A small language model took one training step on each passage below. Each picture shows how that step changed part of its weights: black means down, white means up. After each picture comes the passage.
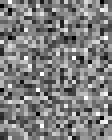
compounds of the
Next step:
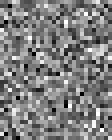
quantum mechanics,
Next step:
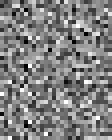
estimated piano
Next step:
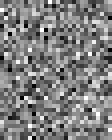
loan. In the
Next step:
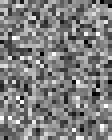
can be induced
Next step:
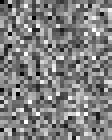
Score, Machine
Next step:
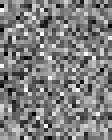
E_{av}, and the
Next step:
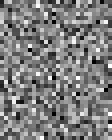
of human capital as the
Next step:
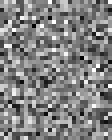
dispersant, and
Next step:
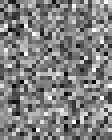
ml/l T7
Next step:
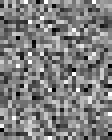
therefore, concluded
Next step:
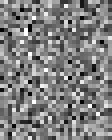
probe to that for the
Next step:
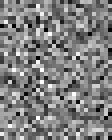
data and their demands
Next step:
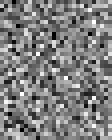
Infact Publications
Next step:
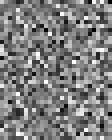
through WAAM
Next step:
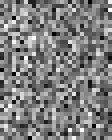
achieving teaching, research,
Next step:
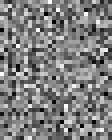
as follows. The population
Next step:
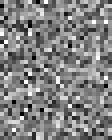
the characters are collected
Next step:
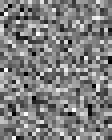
take an interest in the
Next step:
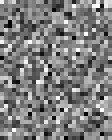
Records electrical
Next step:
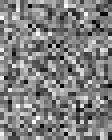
and sound effects from
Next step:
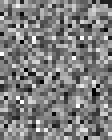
should be selected from
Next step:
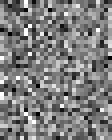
In this specific context,
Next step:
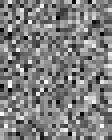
Heat Transfer
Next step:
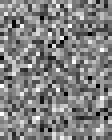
for disease initiation and
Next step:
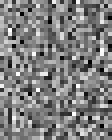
dominated by studies
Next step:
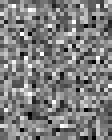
interviews, case studies
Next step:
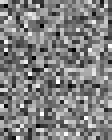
the form of flakes
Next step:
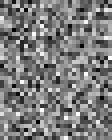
contrast to other
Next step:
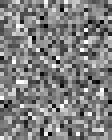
arterial pressure
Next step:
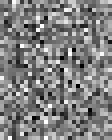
a Key Dimension
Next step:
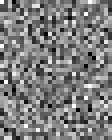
initial stage by the
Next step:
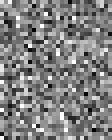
the simulated power distribution
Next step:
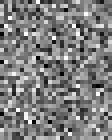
Cell death is
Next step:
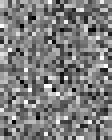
is below 30%
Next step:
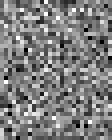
first party among both
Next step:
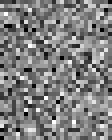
the EC rights and
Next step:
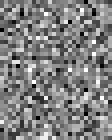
glaze, or the
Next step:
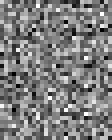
hit and miss
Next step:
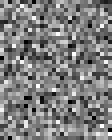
evaluation material 1.
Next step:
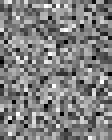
geographically isolated
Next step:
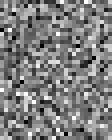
small business owners
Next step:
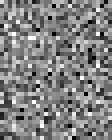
emissions, water
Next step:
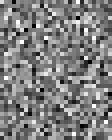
million tons
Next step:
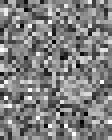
after a report or
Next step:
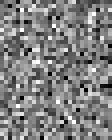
and enjoyment for
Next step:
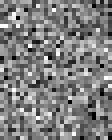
the human race, but
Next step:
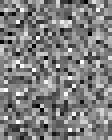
States, UN
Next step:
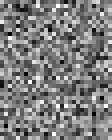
fit a driver
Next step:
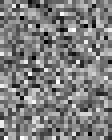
the general, or average case
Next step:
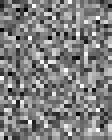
John Van
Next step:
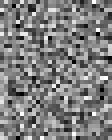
be able to negate
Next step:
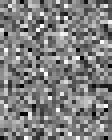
be reused to make
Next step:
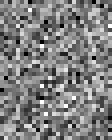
teacher reduces student
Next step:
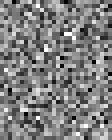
or in the decision to
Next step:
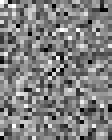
forms, methods, including
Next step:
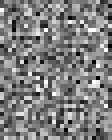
energy density of
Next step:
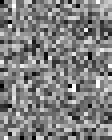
dissemination. We
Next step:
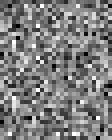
PE, it is
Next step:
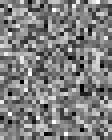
gravity of the
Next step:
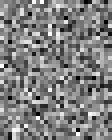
matrix in the close
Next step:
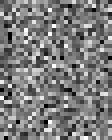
stiffness of soil
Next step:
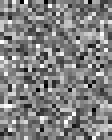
calculation [14].
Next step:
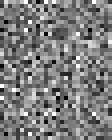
Therefore, it is
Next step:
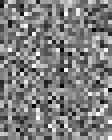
is a relatively new
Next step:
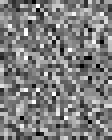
smell the toxic
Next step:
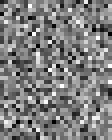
is a paradigm
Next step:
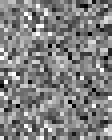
and emphasizes
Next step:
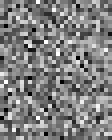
the continuity of the
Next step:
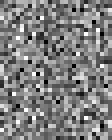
(velocity is
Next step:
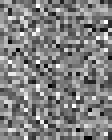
of the results was performed
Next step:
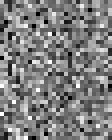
with an amount of
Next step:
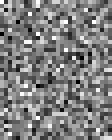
adoption of sustainable
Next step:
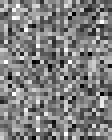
followed by 136
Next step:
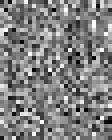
information in supervised
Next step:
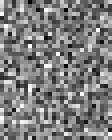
high death rate.
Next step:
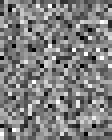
with several p_T
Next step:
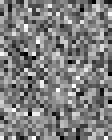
been the most conventional
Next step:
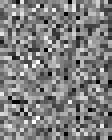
students and teachers in understanding
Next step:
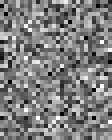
in air. This
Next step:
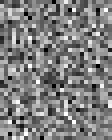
countries accounted for
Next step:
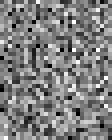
R_s is most
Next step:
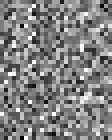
deformation along the
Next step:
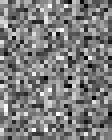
toxic to human
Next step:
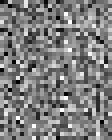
Delta State,
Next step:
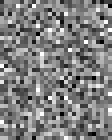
is a close distance
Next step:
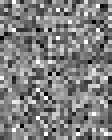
and the bottom
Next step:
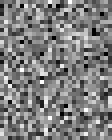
toilet brush
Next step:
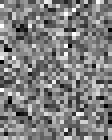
14 yes no no
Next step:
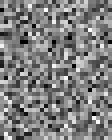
management of Providers
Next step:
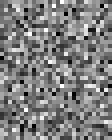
fast neutrons
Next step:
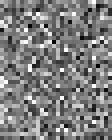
difference between the mean
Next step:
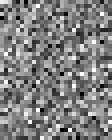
variability and inter- and
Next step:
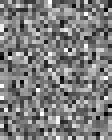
figure below. The
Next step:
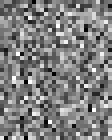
the stabilization of
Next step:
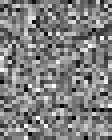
state, depending on the
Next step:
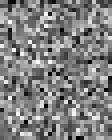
and phenolic
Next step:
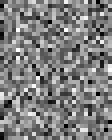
arrowheads in
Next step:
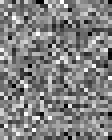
and also expect similar
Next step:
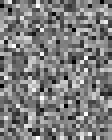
of academic areas
